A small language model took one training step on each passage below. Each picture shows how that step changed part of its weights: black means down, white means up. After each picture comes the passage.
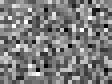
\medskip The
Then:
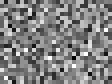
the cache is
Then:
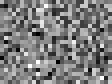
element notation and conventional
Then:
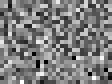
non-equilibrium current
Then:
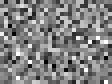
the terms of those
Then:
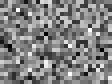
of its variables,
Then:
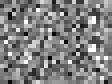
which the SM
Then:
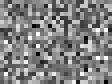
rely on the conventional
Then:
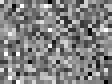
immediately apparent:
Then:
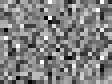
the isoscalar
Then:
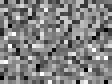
the sample resistance
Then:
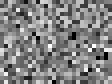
of the dimer
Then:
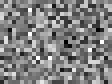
Mo branches
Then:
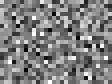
parameter describing fluctuations in
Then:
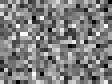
squares for
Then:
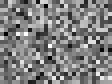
of Energy in the
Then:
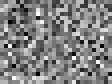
as the loss function
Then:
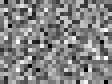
the nearest objects in
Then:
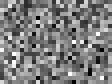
and dashed lines denote
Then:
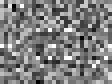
boundary momenta depending on
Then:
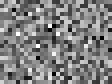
in Fig.
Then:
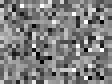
graphs show where noise
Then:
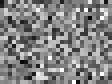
to exist for various
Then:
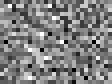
relations satisfied by all
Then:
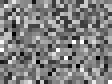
MeV. In this
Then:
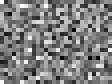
approximately $T$,
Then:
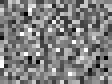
observations with circular
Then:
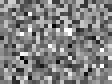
in comparison with experiments
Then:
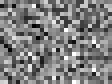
coherence control,
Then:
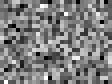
from noisy
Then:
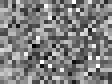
local density of states
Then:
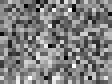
CaD procedure
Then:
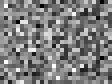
harass users
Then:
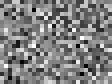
limit the maximum amount
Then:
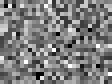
spatial infinity.
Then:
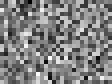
with data could be
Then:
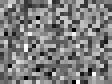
and found that allowing
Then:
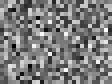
and review an approach
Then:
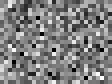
and environment models.
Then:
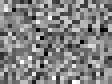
not comparable with that
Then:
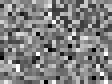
constitute a stable
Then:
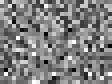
expansion of the
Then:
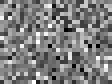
source redshift. The
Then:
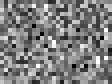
Gaussian noise to the
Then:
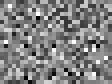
model from which the
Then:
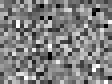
be \bb
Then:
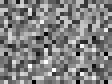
the regression coefficient,
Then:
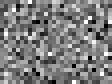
also ``approximately
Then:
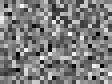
neutral product states follow
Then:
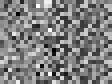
involved in these physical
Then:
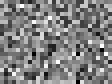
therefore yields a transition
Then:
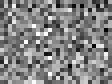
full integrated luminosity of
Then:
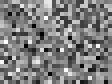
detected by two independent
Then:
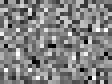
the planetary
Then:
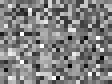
are shifted as
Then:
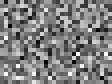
the same function of
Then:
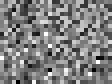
for two values of
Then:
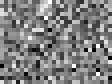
cell state changes.
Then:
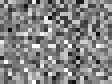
Of course,
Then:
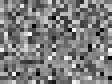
set up and data
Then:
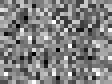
dielectric properties of
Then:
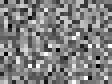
the massless case
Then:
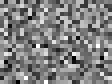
the disk is more
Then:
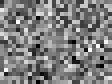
process is referred to
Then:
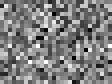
gauge theories are difficult
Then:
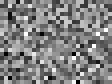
that uses a
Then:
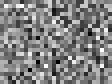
seen in relation to
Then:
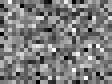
oscillatory behavior and
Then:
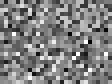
the potential from its
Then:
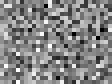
have not yet been
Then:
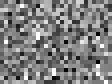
a temperature which is
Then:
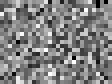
reported to form
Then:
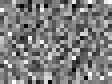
theory cancel with
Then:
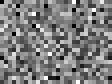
effect dominates the
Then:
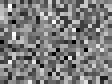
properties. In the
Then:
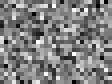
temperature'' to refer
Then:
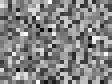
\not =
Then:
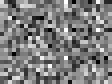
A complete catalog,
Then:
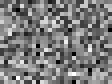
coefficients k and rates
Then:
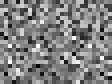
the integration is only
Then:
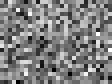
of software agents within
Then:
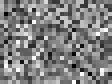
either the marginal probability
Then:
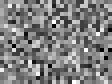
curves upwards,
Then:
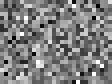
found that the
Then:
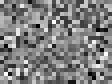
gets the form
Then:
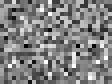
since it depends on
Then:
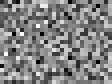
lowering a potential
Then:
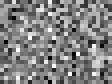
since we prove the
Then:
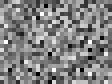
field by introducing an
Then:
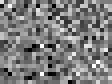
In particular,
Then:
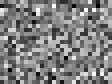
to mark an
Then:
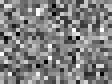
This can be shown
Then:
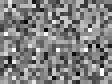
gas pressure if the
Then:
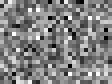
Source to
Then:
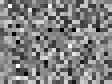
use of solid
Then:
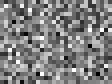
actions are feasible
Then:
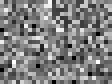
open universe.
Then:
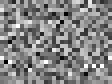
inside office
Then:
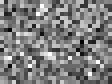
both free and bound
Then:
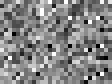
community. The last
